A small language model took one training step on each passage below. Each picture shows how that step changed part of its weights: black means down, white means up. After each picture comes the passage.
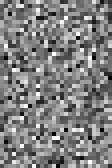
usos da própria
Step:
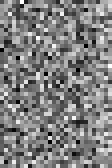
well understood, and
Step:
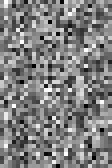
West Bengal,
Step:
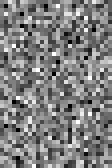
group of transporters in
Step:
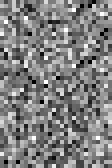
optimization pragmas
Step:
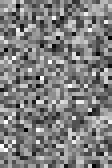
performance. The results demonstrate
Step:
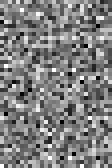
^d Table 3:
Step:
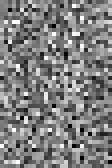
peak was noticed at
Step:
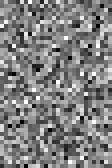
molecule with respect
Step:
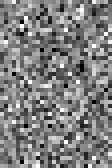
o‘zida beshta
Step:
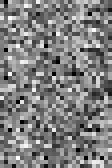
more LUTs are used by
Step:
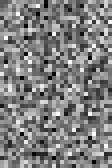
the present. 10. Which
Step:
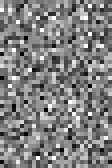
the battle over who
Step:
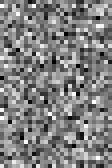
the study is the choice of
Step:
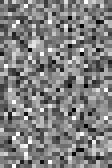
and ending on 31st
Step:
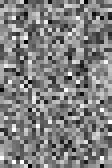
changes in time. These
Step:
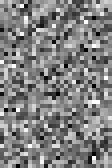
combinación de acción
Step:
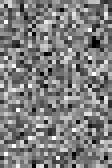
16 hrudnia
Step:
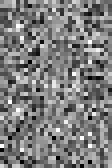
є наукові
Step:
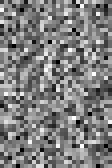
the acylation and
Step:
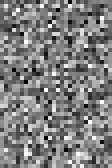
FDR to operate within a
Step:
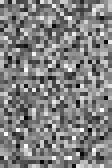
proposed as a promising
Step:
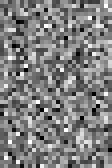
power saving, security
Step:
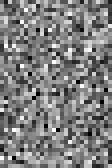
observer point of
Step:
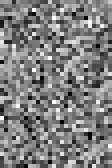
aporta múltiples
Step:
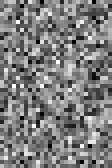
illustrated for the
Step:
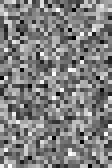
prior to reaching the
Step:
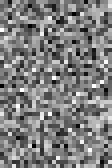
atitudinais que limitam
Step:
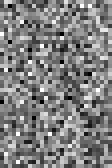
În domeniul
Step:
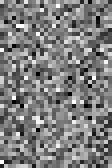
bo'yicha amaliy
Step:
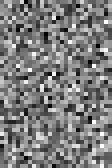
object as a noun or when
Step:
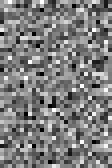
the control error.
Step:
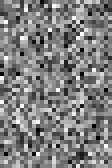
analysis of fNIRS data
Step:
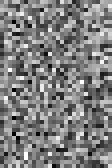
modal categories in
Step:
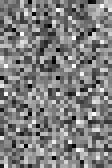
the expectations of the public this
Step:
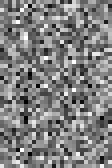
appeared to influence the
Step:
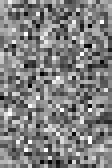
value of zeta potential (positive
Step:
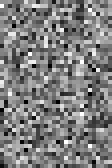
D. Çoker
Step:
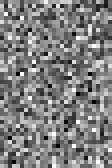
more complete and consider more
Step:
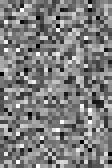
poporului în
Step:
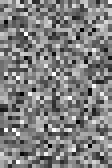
localized basis sets
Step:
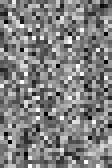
o‘z ichiga
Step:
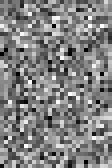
museos, centros de
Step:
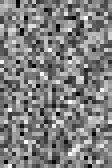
be an option.[3]
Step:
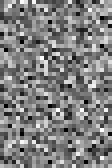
P. R. China}
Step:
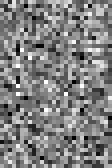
в том числе
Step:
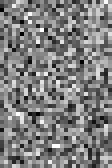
coefficient of resistance,
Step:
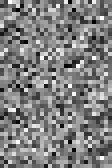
Matrix tension
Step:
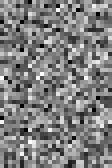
this paper [12]. A large
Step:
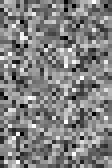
process of studying the literary
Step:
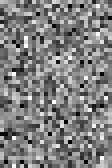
in Figure 4, we used a
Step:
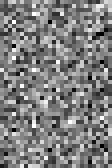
more expensive; in terms
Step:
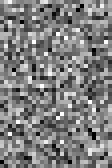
$\gamma$. We propose the
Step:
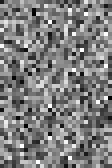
isomerisation³ of
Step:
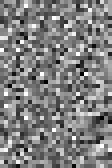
by observing data from 1960 to
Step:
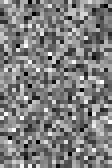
in our study indicates the
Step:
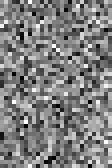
typical molecule
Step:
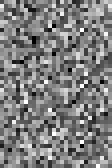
in cosmology,
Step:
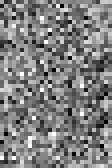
domenii [1,
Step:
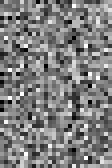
of the scattering
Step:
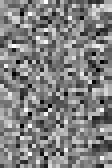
of the orbits, the
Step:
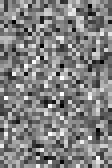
du contrôleur de
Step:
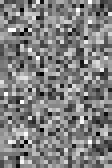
and control of single
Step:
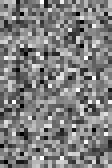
a metric that deviates only
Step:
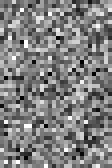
the projected angular
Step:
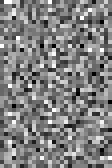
qilish va muhim
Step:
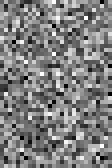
114 students. The research
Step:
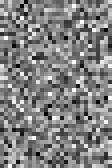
local linguistic
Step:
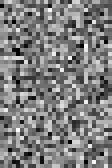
humanidad, como la
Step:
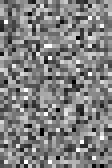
proceso considerado, la
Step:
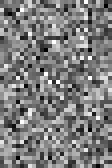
secondary school
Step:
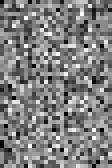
Watson, which is
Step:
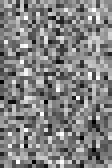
national and international
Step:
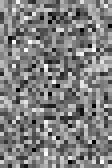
dualidade. De um
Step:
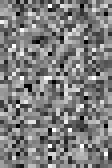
alternating direction method of
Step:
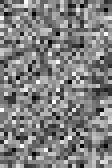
original ATMI.
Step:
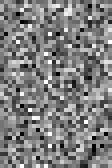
insanın özüne
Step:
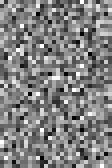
shown schematically in
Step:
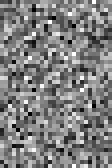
von amnesty international
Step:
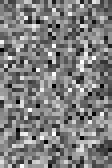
stories of José
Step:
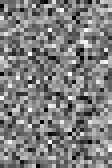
use of Neo4j
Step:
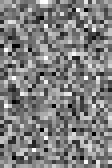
Marche ■
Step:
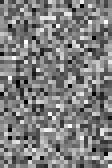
had transient
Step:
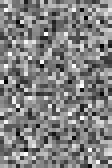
(monopole) on each
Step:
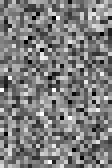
uncertainty relation
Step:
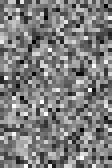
trends underline the importance
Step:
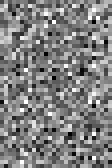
different metals with significant difference in
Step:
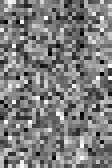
FS. These regions of
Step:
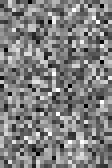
F1 Score,
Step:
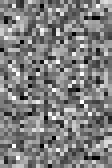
the possibility of a
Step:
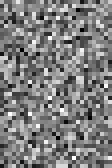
erishish, raqamli
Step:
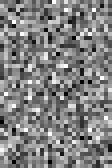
J₂ at the time of
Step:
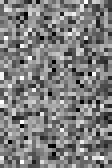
and a special structure of
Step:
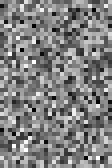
adabiy merosini
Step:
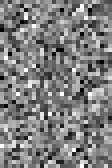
a vegan diet may
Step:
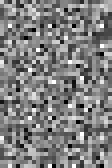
or by binding two
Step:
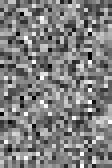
see that between the images 2
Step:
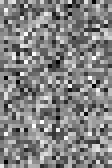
and (c) transversal
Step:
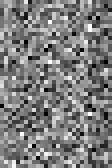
this lowest resonance frequency
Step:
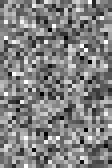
and dynamic resource
